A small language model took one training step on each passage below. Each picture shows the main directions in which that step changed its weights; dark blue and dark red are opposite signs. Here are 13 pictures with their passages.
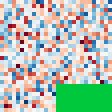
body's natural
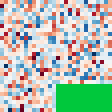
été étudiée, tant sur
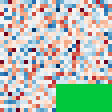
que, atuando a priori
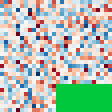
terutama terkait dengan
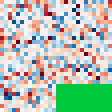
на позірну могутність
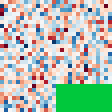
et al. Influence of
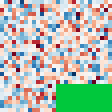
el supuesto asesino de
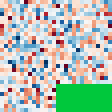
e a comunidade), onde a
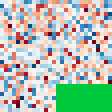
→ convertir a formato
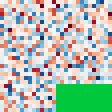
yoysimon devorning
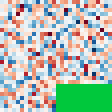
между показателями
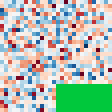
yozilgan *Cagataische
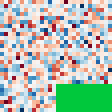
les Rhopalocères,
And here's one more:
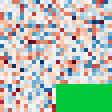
une information ou une interaction en
